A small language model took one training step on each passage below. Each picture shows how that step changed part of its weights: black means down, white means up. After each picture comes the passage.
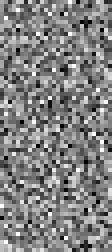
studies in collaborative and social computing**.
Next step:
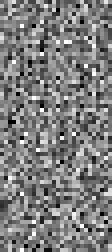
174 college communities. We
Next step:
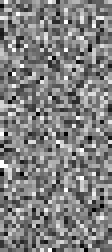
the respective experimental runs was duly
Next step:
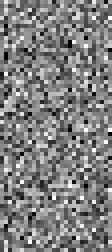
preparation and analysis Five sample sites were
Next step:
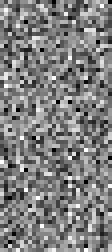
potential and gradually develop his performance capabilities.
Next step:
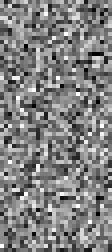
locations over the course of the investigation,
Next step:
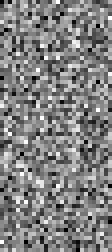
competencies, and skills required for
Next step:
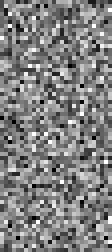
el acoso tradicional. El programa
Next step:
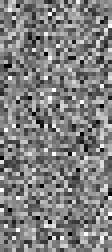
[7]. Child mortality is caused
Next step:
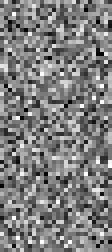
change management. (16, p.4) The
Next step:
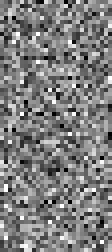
F. et al. Methods to improve
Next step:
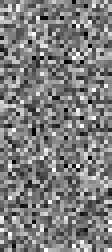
the mobilization of stored fat
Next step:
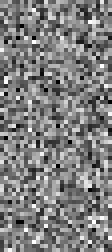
miR oligonucleotides
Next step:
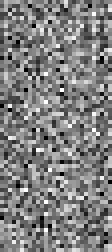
Koraput, Odisha
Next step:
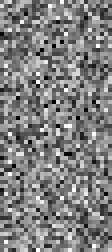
системный дискурс по этой
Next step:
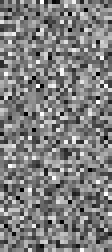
getrocknet, gesalzen
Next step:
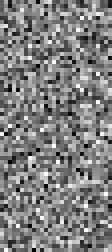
from hierarchical regression provided
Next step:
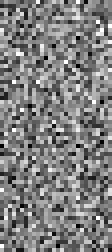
Christian women. The paper shall
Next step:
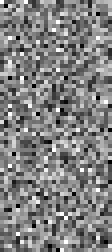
(75 % d'entre eux le
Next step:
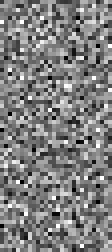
to enhance the level of health by
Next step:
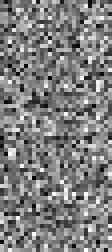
to the repetitive nature of many
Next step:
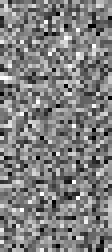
those people from taking education who cannot
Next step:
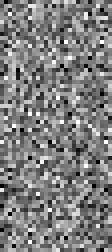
introduce size based priority scheme for
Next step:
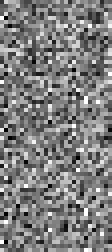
the findings of this study, and implementation details
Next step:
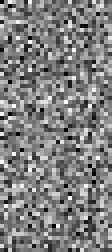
follow gravity down the steep
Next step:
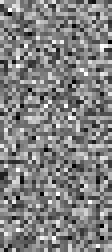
bolali oilalar, nogironligi
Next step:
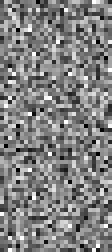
used out of class by learners after receiving
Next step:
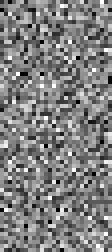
Barros et al. 2016). The
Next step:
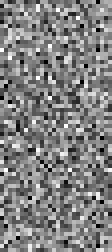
with mathematical ideas of angles
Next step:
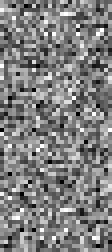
суспільної структури,
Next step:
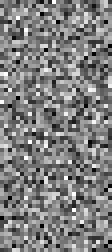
overarching demand for image data analysis and
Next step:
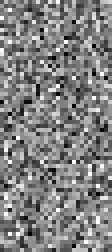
their absorption but niosomal
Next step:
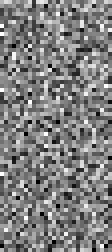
of distracting 23 24 information during
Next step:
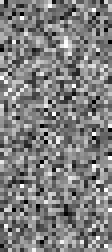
he expresses that meaning through language.
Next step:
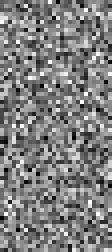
attributes of honey and its applications
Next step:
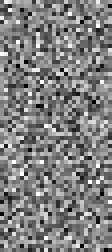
double heterogeneity,
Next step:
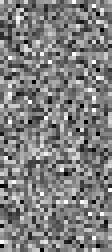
achieve my instructional goals through
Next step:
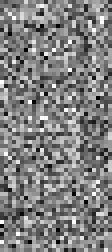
necessary for native language teachers working at
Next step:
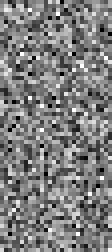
towards the specimen edges. The values
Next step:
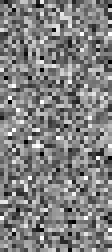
housing, physical culture and
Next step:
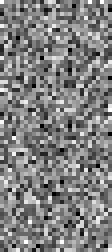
yetdi. Bunday maktablar
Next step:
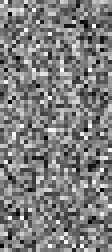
in terms of spatial extension (10
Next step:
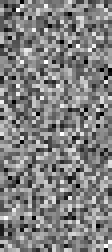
Brazil all materials are transported by
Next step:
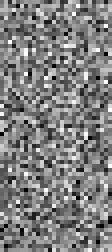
size. Excess material from the plastic
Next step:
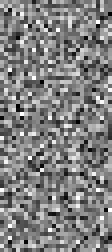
discussed hit and miss, and how to
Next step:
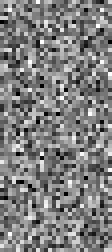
uning falsafasini bayon
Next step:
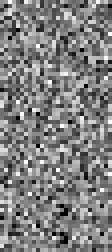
● Sacrificial elements
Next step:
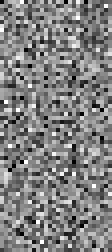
greater understanding and simplicity. However,
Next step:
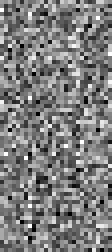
in the area of disaster management. A new
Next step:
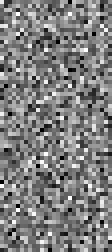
plus grande stabilité dans la
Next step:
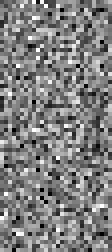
повышающих продуктивность
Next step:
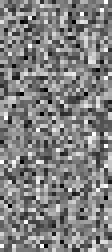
from PL decay (Figure S4,
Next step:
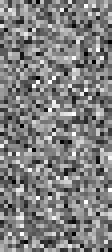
be calculated based on offtake and
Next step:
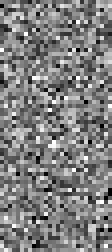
Ed. – São Paulo:
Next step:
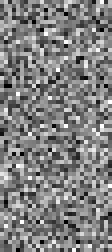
and staging were analysed. Surface
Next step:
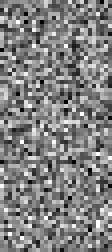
gathered from a variety of sources.
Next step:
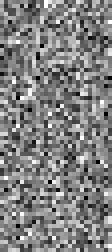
Pokretanje testova je bilo
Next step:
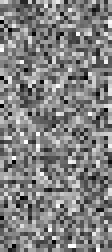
наділами і подальшим
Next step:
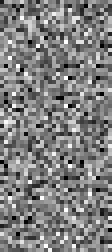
static circuit breaker pattern
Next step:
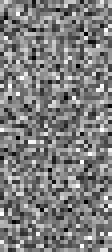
Beer's "Everton: the
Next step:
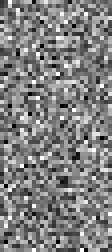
expert was consulted for their translation
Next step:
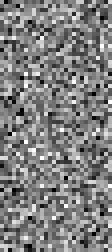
needs analysis carried out before submitting this
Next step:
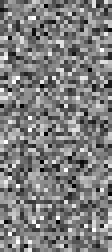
4-bosqich: chiqarish
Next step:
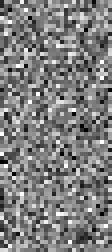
Starvation Free Back Pressure
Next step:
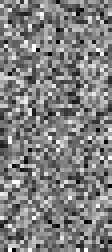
the results of two methods are good agreement.
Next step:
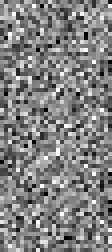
sogenannten städtischen
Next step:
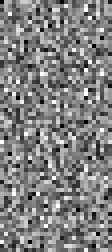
mass flux obtained was 14.38
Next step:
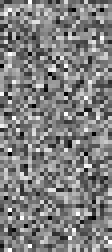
to'xtatmaslik lozim.
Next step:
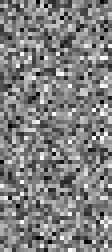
Derecho del Consumo.
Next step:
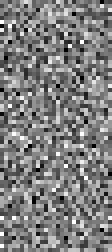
118 The maps we retrieved
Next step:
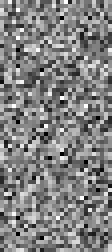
media exposure moderate the relationship between
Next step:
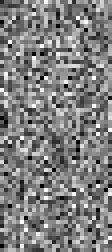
must reflect on these questions. How
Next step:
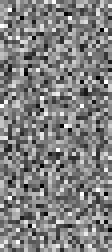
0.16 petaflops
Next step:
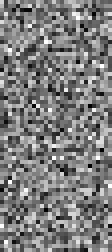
not significant with all other treatments. The highest
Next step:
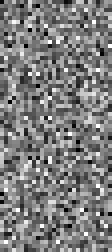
in 1 month for logs and review as
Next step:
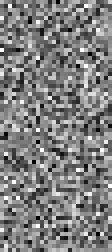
This is the foundation for real dignity and
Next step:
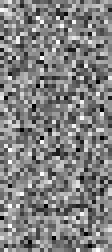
highlighted her approach of delivering personalized
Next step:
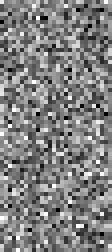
микдорининг аҳамияти
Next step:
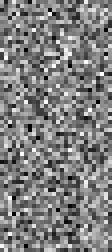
of this study reveals that the perception of
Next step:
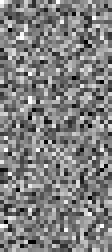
transporte a las manchas solares o
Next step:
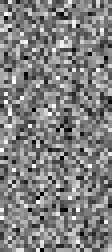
intersection of religious conflict,
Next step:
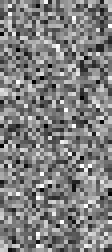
questionnaire about the Gestational Age
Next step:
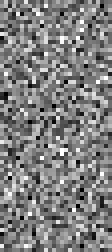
para a fantasia”⁸.
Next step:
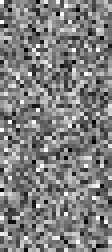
be characterised by a coalition of the government
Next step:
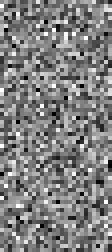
set. Let us set $$D =
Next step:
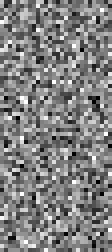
Considerations As the PSO schema
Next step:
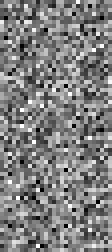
the engineering student is usually not
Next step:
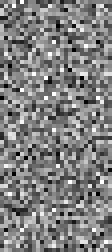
relaciones a partir de la nada, en
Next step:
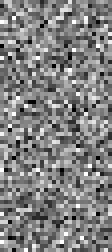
hold the tape in place while also
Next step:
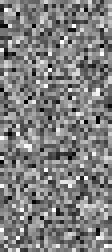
не имеет будущего.
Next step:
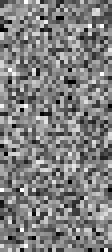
Л., Чулак О. Л.
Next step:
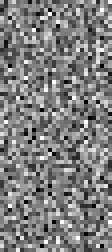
of reference” in contemporary
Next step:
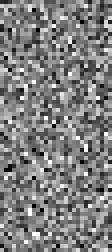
Berkala MaPPI
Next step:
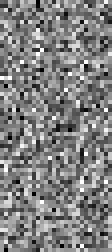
беришнинг мақсадга
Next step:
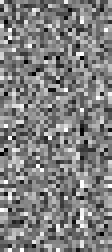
é possível dizer que as equipes
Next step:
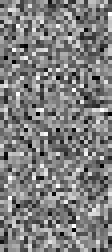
Collection Night-time surveys
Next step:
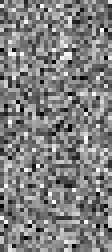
impacts of extracting energy from currently
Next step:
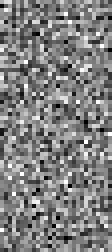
jaraëning asosini tashkil
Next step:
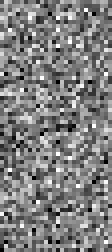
мы будем проводить
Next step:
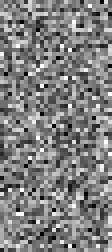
qandli diabetda rivojlanadigan
